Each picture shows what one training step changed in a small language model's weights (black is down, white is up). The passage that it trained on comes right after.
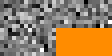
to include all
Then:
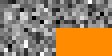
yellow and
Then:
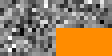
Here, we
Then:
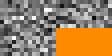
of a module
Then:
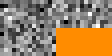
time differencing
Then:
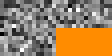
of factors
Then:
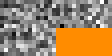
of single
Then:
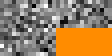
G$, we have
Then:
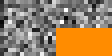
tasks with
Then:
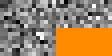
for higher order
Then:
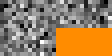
is the variable
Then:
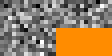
to get the
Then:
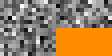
0$ is the
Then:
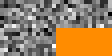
of degree
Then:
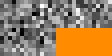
2D and
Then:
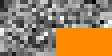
the connection between
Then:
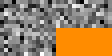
was in the
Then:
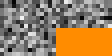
features of
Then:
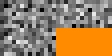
is assumed
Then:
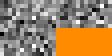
$\mathscr P$
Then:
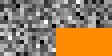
be used whenever
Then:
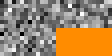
follows from Theorem
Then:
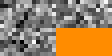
following lemma
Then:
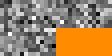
$b$ such
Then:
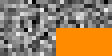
had the
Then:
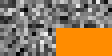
Digos has
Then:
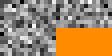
fixe par
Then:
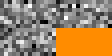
detect these
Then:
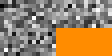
graph of Figure
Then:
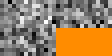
preparation and
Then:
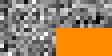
equivalently the
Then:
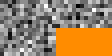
Using these
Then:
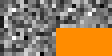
examples of the
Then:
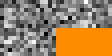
methods of
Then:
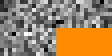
the centralized
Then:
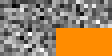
component of
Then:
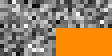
agreed that
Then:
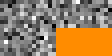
UGent in
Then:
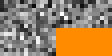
the students
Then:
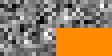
section, that
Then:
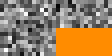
model with motion
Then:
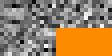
size of this
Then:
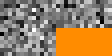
with all possible
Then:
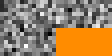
the past
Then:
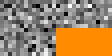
to be run
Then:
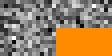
of a loop
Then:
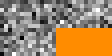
row of
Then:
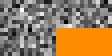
g of sample.
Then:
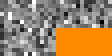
different routes
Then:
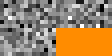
will use the
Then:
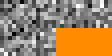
Forming the
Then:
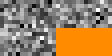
were identified
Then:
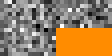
distributed random
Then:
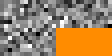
considerations to
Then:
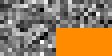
we have the following
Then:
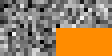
is that the number
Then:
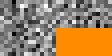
What are the
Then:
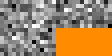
each interacting
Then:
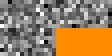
vote compares
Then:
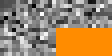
for about 1
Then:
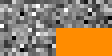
where \[
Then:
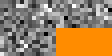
I: Table
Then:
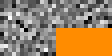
project to be
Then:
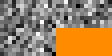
In terms of
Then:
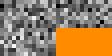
paper presents an
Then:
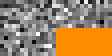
of the previous
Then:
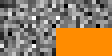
in close
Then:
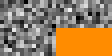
their multidimensional
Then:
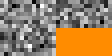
coping with
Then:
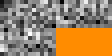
the definition of
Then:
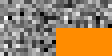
prime number such
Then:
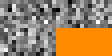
Heun or
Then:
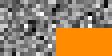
two radiation
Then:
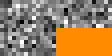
$Y \sim
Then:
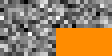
check their
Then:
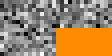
for Nursing
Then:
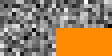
of estimating the
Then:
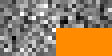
G$ such that
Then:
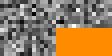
which are not
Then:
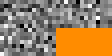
are seen as
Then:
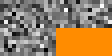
and reducing
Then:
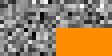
first show that
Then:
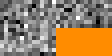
for development,
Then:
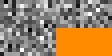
Not only for
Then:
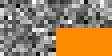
\item By
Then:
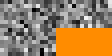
from vertex
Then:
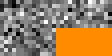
contact since
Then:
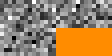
denote for $i
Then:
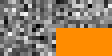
a tool for
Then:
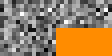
market shows
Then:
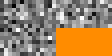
oven at
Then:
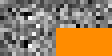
program at
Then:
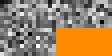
a stability result
